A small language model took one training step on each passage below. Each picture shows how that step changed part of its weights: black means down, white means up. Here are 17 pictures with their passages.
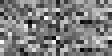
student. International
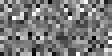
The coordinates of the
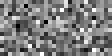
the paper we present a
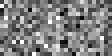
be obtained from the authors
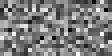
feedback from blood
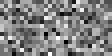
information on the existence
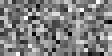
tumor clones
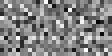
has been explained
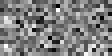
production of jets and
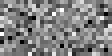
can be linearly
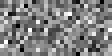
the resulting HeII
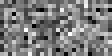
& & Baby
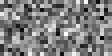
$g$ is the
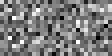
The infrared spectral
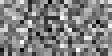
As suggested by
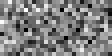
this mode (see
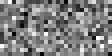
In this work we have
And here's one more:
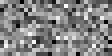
for evaluation of acceptance
